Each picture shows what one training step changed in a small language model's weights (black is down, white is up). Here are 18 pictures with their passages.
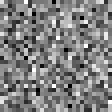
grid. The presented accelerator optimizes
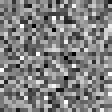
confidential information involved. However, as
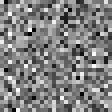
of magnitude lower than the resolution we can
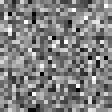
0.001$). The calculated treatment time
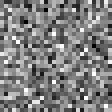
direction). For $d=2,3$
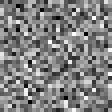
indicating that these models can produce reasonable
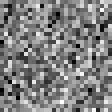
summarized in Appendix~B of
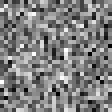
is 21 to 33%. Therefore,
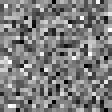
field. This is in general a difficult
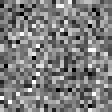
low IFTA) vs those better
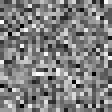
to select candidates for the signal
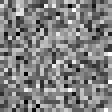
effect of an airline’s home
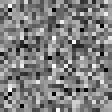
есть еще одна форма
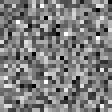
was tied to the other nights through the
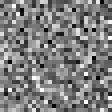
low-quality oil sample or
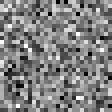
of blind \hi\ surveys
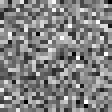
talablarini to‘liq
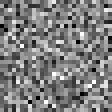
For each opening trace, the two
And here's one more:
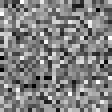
conductivity spectra in the region of the
